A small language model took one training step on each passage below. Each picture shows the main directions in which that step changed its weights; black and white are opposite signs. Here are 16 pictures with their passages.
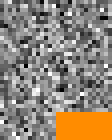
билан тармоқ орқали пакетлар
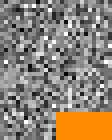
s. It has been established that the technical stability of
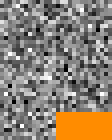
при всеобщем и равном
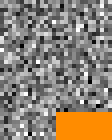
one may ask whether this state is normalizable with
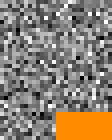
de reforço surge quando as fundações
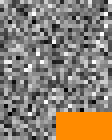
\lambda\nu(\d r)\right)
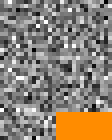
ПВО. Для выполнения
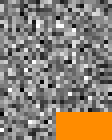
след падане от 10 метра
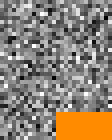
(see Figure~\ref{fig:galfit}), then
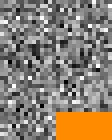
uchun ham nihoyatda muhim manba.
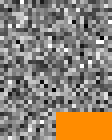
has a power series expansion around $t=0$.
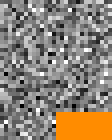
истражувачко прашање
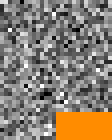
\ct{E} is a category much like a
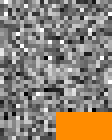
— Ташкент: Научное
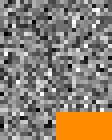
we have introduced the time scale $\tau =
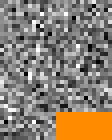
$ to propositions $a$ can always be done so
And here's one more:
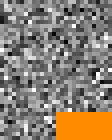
dikkat çekiciye, övgü
